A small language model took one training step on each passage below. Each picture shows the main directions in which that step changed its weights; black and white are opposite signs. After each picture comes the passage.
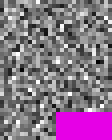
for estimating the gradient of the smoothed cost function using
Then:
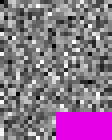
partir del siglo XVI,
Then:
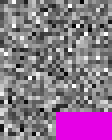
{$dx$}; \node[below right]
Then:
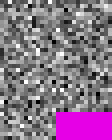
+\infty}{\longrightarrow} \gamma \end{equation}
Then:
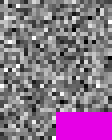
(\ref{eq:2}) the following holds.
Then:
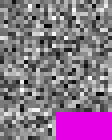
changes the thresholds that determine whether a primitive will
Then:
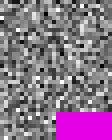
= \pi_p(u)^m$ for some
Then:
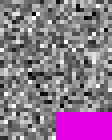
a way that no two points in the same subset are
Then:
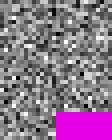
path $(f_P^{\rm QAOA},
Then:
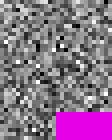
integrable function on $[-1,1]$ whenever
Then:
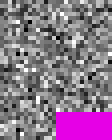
Many of these results have already been extended to systems
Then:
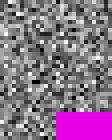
the case when $G = {\mathbb R}$. We will
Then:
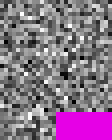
at lowest order in the inverse of the gamma factors
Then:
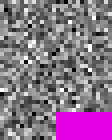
grid of shock velocities (100
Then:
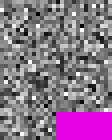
will mean maximal possible regardless of the
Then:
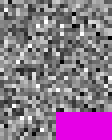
recovery at ambient conditions was found to be
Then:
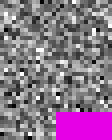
relation\eqref{eq: alpha} and to
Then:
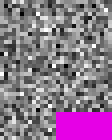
notably qualitatively different trajectory,
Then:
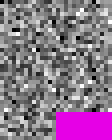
pc for the other sources.\\ (7) We used
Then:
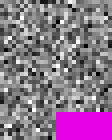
which can be defined componentwise by the symmetry isomorphism
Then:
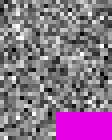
water level and of the frame of reference. In higher
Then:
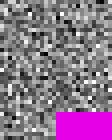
It acts on itself by conjugation:
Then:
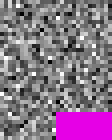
related to barrier functions were $\mu=\bar
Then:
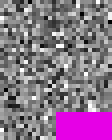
be separated if there exists $\delta >0$ such
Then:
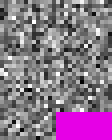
in the $\Lambda$CDM model.
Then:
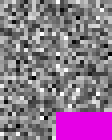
by the same proof {as in} Lemma
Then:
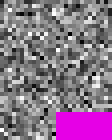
in red, irradiation channels in gray
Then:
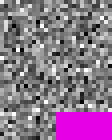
line stands for the conservative scenario of an
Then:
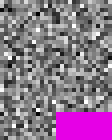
is not an artifact of single-probe
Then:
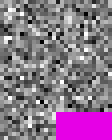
effect of the diamond nano-particle
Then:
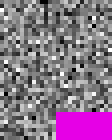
augmented since $\eps_W \circ
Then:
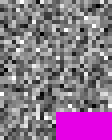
\ls \delta \} . $$ We will estimate
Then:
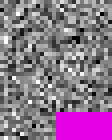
$1_k$ to the leftmost $0$
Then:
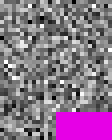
test blocks with a 14-frame exclusion
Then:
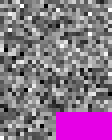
t\leq n$. Amitsur's formula
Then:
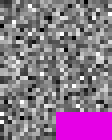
Indeed, the analysis extends trivially to
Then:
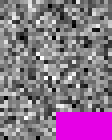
of irreducible contracted curves. \end{lem}
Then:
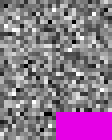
the form factors are determined in the vicinity of
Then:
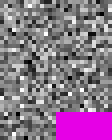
of the electronic transmission from Co to Pt region
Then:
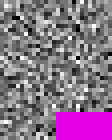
\cite{compton_cs}), \beqn
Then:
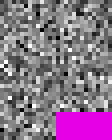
in real analysis, where a limit point can only be
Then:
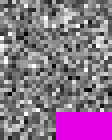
to be qualitatively consistent with the
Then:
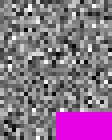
categories is a functor between the underlying
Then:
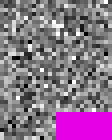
same zeros ignoring multiplicities.
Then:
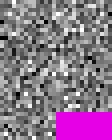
60% of the atoms into the
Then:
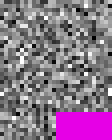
\begin{thm}\label{EHthm} For
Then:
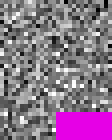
output of the second BS has a higher $\gtwo
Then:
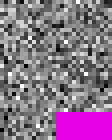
\begin{figure} \centering \includegraphics{}
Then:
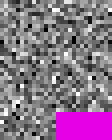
Bampton method (133.65). This loss
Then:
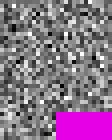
that all the entries $u^{ij}$ for
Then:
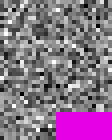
{\it Keywords.} Fractional
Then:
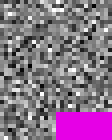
shorter than the coherence length of
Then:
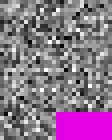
stochastic maximum principle \[%
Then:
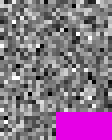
(\ref{prob-EDual}) with reasonable
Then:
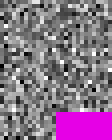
that $\RR$ is locally confluent
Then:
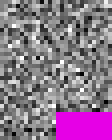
in \cite{Gauchman} for the
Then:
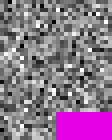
k} *}(X)$ is generated by the standard objects
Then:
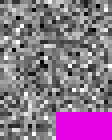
of Yoshinaga's freeness
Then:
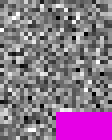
the transverse energy of the jets,
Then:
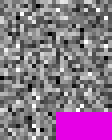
equation is not enough to produce blow up in finite
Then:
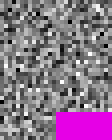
that these are not the only important components, as the main
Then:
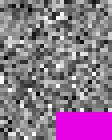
ensures $S > 0$. Using Eq.
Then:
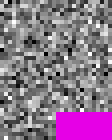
maximum value of 0.68 eV.
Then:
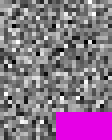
we use a small positive lower bound for the eigenvalues of
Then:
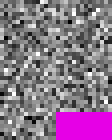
the control of the energy. In this particular setting of the
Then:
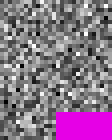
costs in reducing the matrix to Schur
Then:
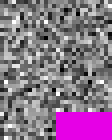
high visibility). It is not usual to
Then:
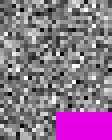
of the extended Krylov subspace improves for
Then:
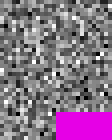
\in {\mathbb C}^9$ is a vector of
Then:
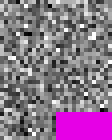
density distribution. Then the evolution will be given by:
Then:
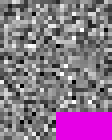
the natural intrinsic Josephson
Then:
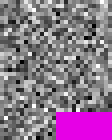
principal material directions ($\bm e_1$,
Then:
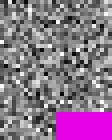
also be interpreted from the SIGW
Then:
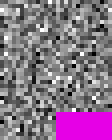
full probability. Given this, abstract results on
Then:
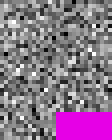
effectively cutting them off at the boundary and
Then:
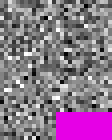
of moduli spaces of vector bundles, see for
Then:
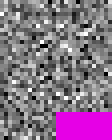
of $i$, if $i \prec j$
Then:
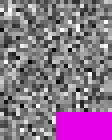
however only marginally influenced by the
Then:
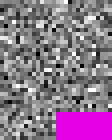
set $U_{r,q}^E$ does not
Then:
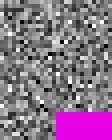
target for three samples from the convex test set, at their
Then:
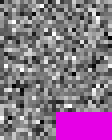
missing strata. Coded relay
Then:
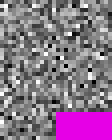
to oversubscription caused by spawning additional
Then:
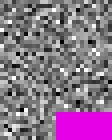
corona of a star when applied to
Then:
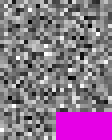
with no more triple points than any other triple diagram
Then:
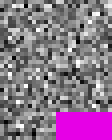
parameters used in the simulations | coefficient | ferroelectric
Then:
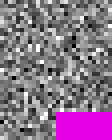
+ M_j \frac{\partial}{\partial
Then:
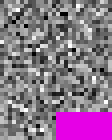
of Physics and Engineering, Fort
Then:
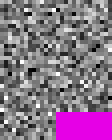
plane wave direction $\bd_{K}$ on a
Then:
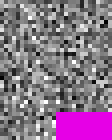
can obtain the periodicity by looking at
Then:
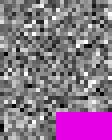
1$ and notice that for the FDR the
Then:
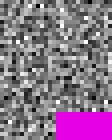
natural questions. First, suppose that
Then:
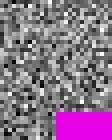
served as a point of reference for the distance determination
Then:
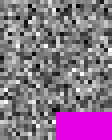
better understand THz pulse propagation through such
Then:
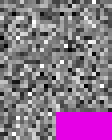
\epsilon \rangle > 0$, one concludes with Lemma
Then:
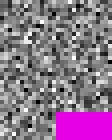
E}$ be the connection on $L^{p}\otimes
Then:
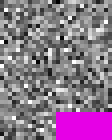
a full-sky polarized signal. This
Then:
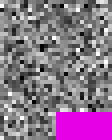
of sources with excess radio emission increases with
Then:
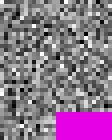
the volume sequence indexed by $k$.
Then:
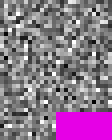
the authors consider only the evolution of the
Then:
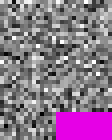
trial. Then stopping based on this threshold
